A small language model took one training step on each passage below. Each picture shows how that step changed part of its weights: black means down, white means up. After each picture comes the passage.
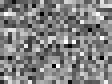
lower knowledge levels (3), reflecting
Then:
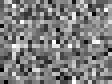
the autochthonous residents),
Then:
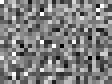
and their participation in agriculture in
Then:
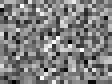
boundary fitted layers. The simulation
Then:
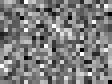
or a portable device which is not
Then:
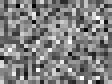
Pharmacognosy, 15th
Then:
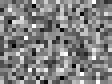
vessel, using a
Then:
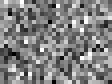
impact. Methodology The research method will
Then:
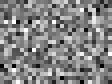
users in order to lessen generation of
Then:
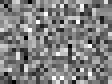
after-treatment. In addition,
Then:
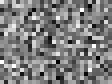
eddies are more visible near the
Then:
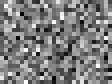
(quality reassurance) with
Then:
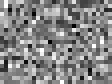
country's economy" are considered. This
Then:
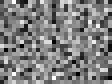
body has natural enzymatic antioxidants
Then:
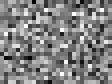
promotion tools, developing methodologies for
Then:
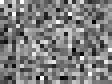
to february 2016. Out of the
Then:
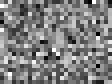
view the electropherogram
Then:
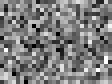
types of survives are a public and
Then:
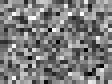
Flight Center broke new ground
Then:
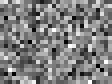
media, Brain heart infusion
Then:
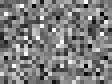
a trained provider to disclose
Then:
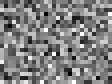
plotted in Fig. 5.
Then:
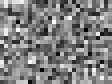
based on recording the neural activity around
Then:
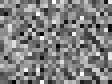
1 - i\theta\beta$
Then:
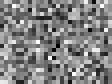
the dependency of the transmission capacity on
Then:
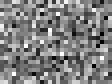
changes in both their environment and the systems
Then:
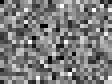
needs, and fear of cancer
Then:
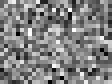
substrates were initially enriched with
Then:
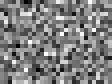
up to thousands of volts
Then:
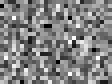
Ghosh. Declaration
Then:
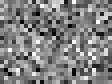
2 Provide your information. Provide
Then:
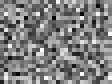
of the π -ring current
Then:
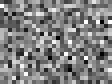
Growth in Concentrated
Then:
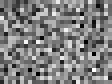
of the modification of the fission
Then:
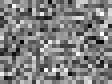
the powder particles on the sample surface.
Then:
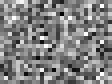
with the occurrence of a disease. The
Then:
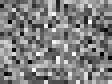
site are Hea-Yar
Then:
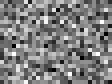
in Chapter 5, article 15
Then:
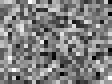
discrete latent one-hot
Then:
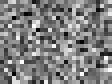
Kanner Children with
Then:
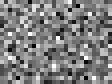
it more and more accessible to instrument
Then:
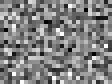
the hallmarks of cancer
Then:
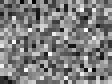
her commoditized condition. She
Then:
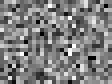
of comparison, offered by Comparative
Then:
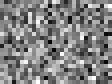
professionalism increase, Innovative
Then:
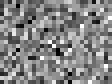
that be included through an automated process
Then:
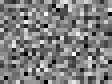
an important role in lifelong
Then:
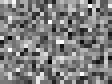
by combining and recording a large
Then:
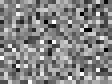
RF energy switching architecture for industrial
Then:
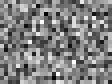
2018). *The entry-level
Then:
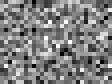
increasing importance due to both their traditional
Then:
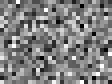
number of regions (or the segments
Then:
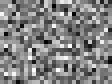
research views irony not only as a
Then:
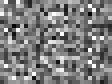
method. This method gave an opportunity to
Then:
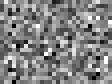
integrative and important in the blending
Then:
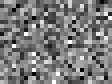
that the idea of progress is not just
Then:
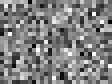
from active modes to the reaction
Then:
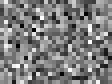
model summary in Table 3: i)
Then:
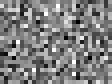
Targets immune system
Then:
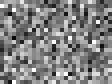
critical technologies that suggest it is closer
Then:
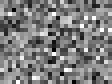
engineering, from UTM. She
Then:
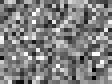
birch and pedunculate
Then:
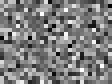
a pair of circular CSRR rings
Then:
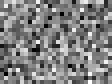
accumulation of professional experience, and
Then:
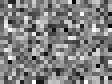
return not to Georgia but to
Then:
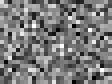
contemporary practice episiotomy use
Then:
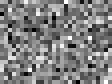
Integration -To integrate
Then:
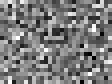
to the development of our country
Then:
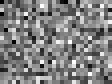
of the self or protect their most
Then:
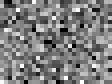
ENTIDADES EN
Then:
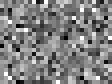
accountability being an educationalist, whose
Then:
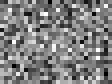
Reduce The Overall Unit
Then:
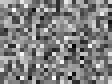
recently studied in the similar literatures.
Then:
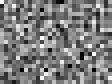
and its modes of production.
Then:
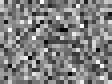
3b: outcrop view of
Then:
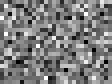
stable isotopes,
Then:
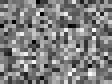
hardware timestamps consideration.
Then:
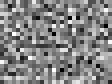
the RESISTIRÉ project
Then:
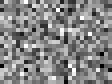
first step and gold standard is an immediate
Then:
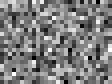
can be created using aspects in
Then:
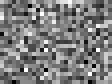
for milk production. The potential of
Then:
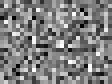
the twenty first century school
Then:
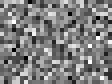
about Common School System from School
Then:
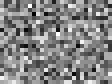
the present society. - Taking practical
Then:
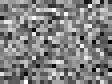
YTSX, YTTM,
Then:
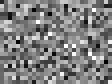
traditional approach enhanced by agile
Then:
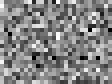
The Prandtl number
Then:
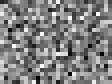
and every harmonic turn serves a specific
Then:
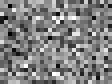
This remains a matter of debate.
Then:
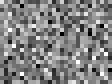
resources (Daryadel &
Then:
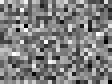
of commitments in these areas.
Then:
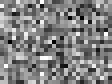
common saying: that may be correct
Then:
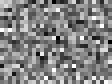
studies, the efficiency of a regional economy
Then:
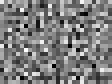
of plants versus the adult counterparts
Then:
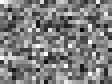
study, the following recommendations for future studies
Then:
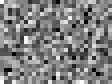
and (7) evaluation. The need
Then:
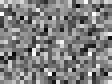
changes to the basic principle of the train
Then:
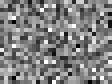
initial interface flaws. Figure
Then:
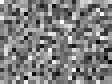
of economic point view. Methodology Research
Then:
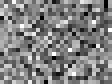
licence (MIT) and available
